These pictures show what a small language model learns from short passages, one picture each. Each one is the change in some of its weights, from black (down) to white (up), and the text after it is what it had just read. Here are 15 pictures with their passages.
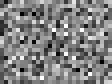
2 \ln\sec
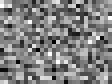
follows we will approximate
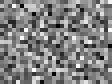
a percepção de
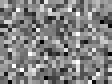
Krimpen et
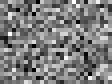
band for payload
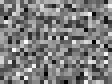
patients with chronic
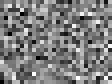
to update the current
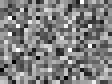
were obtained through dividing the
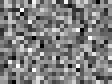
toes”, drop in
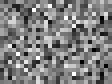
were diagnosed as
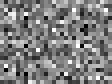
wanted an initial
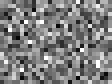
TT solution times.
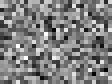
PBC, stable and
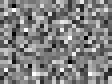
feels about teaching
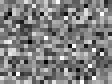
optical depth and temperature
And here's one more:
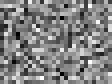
Below we will show that
